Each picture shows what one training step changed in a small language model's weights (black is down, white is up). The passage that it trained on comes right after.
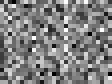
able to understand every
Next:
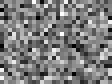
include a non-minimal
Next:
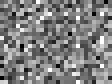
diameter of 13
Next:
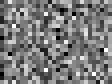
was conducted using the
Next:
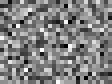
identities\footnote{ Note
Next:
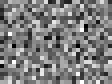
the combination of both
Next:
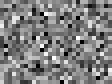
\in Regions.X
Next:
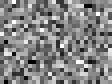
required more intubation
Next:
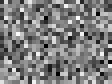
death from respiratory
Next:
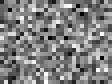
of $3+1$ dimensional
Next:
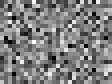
kindly informed us on
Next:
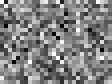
production and composition in
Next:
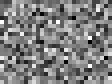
a double complex whose
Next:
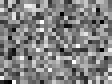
\}$ be two copies
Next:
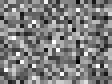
in the use and access of
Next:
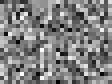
d\xi + \alpha \cdot
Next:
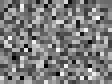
by default, only
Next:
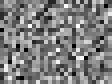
of the Hilbert space,
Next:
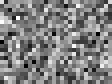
topic studied in Pan et
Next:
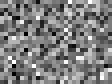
and by choosing a
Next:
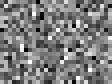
puzzle of
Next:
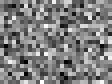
validity envelope.
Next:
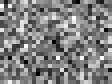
the primary obstacles
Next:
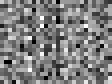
the boundaries of search space
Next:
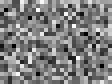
moments approximation, which
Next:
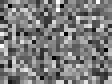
is replaced by the set of
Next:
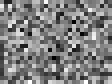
of the quasistatic
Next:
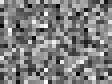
tilwaka, as well
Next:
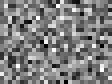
funding from the Key
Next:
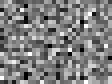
of finite dimensional vector spaces over
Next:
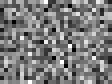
gives us the wave function of
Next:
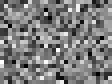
by SORIGA is
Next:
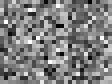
tuned oversampling
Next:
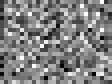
largest object is
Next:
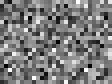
documents such as
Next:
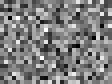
large events are more frequent
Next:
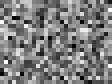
the striking property that
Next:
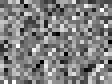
in Sharpe ratio
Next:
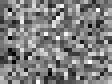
obtained from $G$ by
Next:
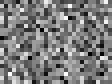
Thus, assume that this is not the
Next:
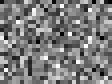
by a simple considerations, if we
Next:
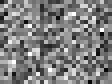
and improving teaching
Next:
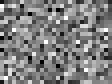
0$, and for some subsequent
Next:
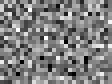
H_2$. Now well,
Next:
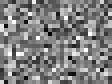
have been successfully
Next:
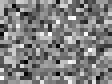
and abdominal
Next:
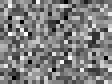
The virtual curvature
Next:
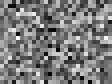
major axis of the
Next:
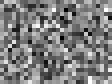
R. Gagnon, and
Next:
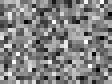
here some beautiful
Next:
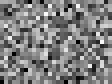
damages. The
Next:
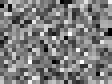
as an unknown function and
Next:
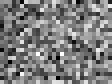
g of \moothree
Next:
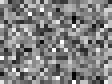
\end{equation} where
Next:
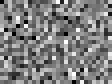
maximum shift current
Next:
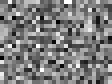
by carrying out an array
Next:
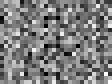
about the ratio of the
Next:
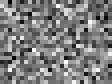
soil, and water; on
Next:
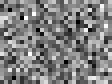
Middle East and
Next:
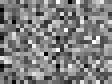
respect to the above density, it
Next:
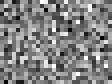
II, $\beta =
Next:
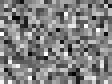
(JCR). While
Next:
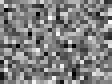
the minimum size of a
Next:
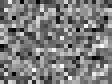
of congruence between law
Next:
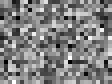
loss of generality, we
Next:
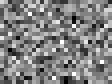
\end{equation} where $$
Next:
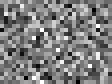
error. The efficiency
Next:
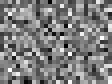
estimates of K, based on data
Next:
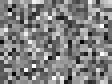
averages 5 million
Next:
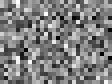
1.$$ As this holds for
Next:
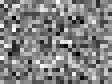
as mentioned above) and
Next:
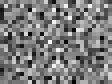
the calculation, we assumed
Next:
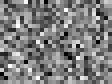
isostopic information,
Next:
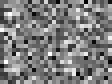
all the compounds of the
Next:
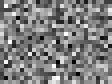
in both of the top-ten
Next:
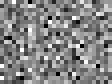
vector $\bm{x}'$
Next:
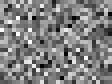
\normalsize which is an
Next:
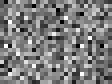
important for improving our
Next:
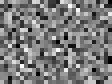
wave function, which now
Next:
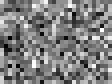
\,. \] This satisfies the
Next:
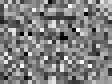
in a system of tanks over
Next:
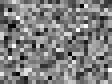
of $T'$. Via the
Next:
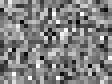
from breast abscess.
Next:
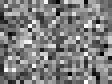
in the interests of a
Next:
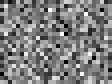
is the event's origin
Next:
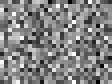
K., Bolger,
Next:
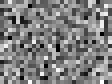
selected academic
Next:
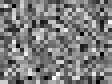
is equal to, by the
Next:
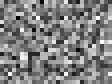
Software, San
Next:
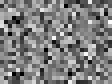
Kgen) and output
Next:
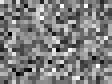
redistributed by anyone
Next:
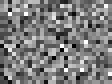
contradicts the definition of
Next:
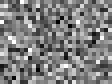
The goodness of fit and
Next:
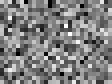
the pedestrian
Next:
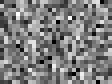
individual widths
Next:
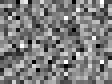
are even, then $nd
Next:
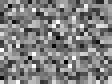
personal review of the
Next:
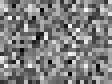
Modeling} The
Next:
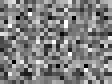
devoted to the
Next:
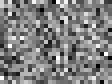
has been less extensively
